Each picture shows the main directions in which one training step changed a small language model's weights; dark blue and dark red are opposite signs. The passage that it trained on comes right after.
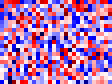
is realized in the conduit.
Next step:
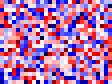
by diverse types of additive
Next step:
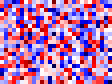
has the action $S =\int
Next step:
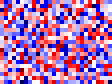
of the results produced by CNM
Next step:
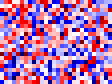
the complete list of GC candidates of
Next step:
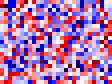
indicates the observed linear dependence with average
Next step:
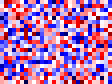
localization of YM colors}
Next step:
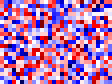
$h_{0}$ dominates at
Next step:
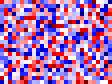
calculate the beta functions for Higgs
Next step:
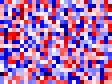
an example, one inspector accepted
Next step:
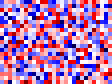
it applies to both bit-flip
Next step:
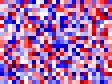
Wikiepedia in order
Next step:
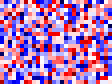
for a strict, perfect match, and
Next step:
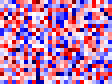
t^2$, thus strongly
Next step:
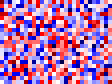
two Brownian motions correlated
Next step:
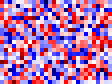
exoplanetary research, radiative transfer models are
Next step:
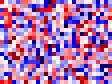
and analyzed their feasibility through different
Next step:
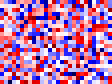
view and the questions they have
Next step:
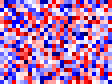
in real data. Additionally, we
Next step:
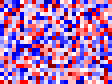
conducted on both square lattice and
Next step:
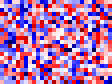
the definitions of $R$,
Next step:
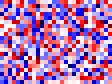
$x$, there can be two possible
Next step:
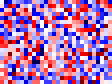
in (42). The simulation results of
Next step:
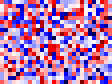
an $e$ particle (the red
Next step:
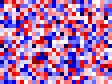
suitable for numerical analysis or pulse-level
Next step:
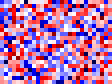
target}=\frac{ A_{\rm
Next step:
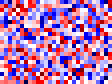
UCXBs with relatively long
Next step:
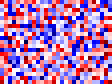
A detailed comparison with prior DSC
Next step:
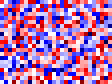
have accumulated, such as the
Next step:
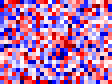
is a breakdown of the equivalence
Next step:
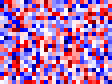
advanced technologies are being explored, including
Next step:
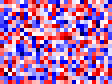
external matching network. The waveforms
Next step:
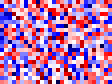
chemical potential $\mu_c$. These
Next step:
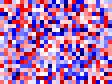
the operator $E$ (and of
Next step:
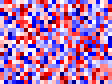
the basic variables. The field is developed
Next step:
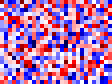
potential it forms a gravitational potential well
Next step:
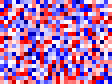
of parameter $\Omega$ will be
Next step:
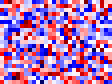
different layers aligned on the same spot
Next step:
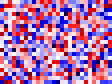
using optical spectra. We then
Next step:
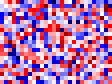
scalar, so LQ mass and
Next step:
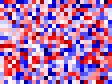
B does it quite well but it was
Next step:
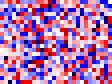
and $V_n$
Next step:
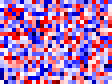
on whether quantum adiabaticity can be
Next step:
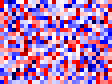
extreme value fit, the reversed
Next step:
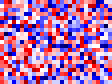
which it starts running over the entire
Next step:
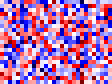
the other hand, ACL
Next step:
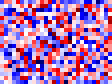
and an \textit{attraction}
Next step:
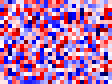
100 keV \cite{Cheng}.
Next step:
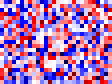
the NMR measurements under $P$
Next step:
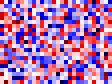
curved segments given by the extreme
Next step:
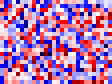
of systematics; an improved
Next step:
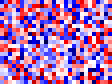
product-channel is characterized by a gamma
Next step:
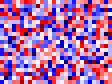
a homogeneous system. \vskip 1pc
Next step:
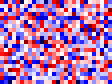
them to decompose ambiguous requirements,
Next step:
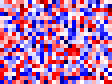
the \siin\ and the
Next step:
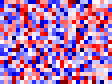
that are further apart, is
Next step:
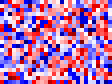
-- house leasing -- ordinary
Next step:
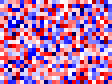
expressed in terms of the unknown function
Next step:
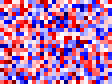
the knowledge of the molecular structure. On
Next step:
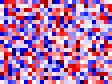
assessment, for the first time,
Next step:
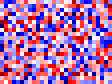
after quantum quenches. We consider
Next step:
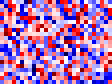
a Superconductor}},\ }\href
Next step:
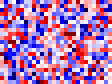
of the analyzed photospectra).
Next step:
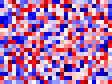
stretchable wireless power transfer device can
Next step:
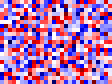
bootstrap ESS,
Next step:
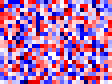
is learnable from real-world
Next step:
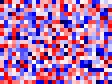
truly open; they allow cooperation
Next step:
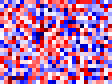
$|V|$ is the number of
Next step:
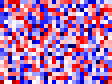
ensemble of graphs the {\it logical network
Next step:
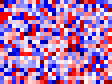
state of motion, provided spherical symmetry
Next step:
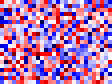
reproduce this part of the cross-section
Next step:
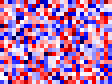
current as defined below, provides
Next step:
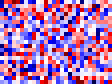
are compatible with these theories. At
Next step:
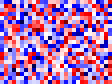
the teacher's optimal behavior
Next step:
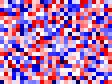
the same mechanism to measure the link quality
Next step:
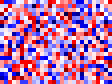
$\mathsf{X}$ after imposing
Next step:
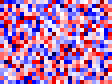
safety of the hybrid system,
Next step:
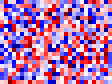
Nucl.\ Phys.\ B {\bf
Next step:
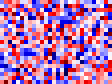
achieved SNDR in a signal band
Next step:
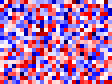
notation, and unit | Definition and
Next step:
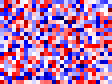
of the critical Casimir force is
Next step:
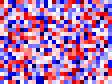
addition, the H' model accounts
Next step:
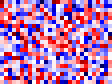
phase that is indistinguishable
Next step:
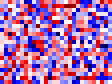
to the five-dimensional Einstein field equations
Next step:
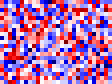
has over 100 issued and over 40
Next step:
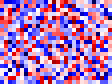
system, and presumed that the
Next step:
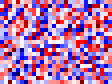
of independent $2D$
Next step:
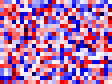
and a full diagonal $\KSD$
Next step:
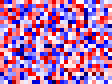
a non-symmetric stress tensor. To
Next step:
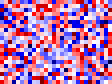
directions. First, we will release
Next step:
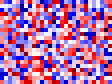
the convolutional token embedding and
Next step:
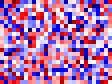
are the {\it only} source of
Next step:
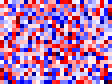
observed in AlGaAs/GaAs
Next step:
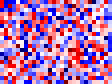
problems that do not seem to be
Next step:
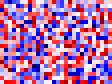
four components are used to model the
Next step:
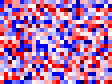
spacetime is simply described by a
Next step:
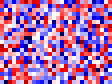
is given by \ba {\cal
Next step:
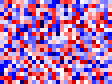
$n_{s}$ is expected to
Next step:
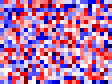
and Conclusion:} Before
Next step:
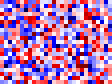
defect of the decoding mapping, which
